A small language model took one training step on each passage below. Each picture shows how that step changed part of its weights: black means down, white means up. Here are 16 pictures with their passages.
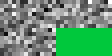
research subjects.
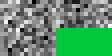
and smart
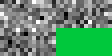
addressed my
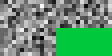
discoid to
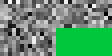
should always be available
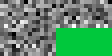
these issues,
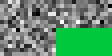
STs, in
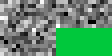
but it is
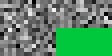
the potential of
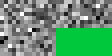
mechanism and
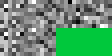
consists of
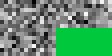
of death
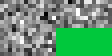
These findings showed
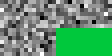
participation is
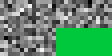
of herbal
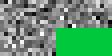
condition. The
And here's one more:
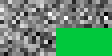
concept of measurement and
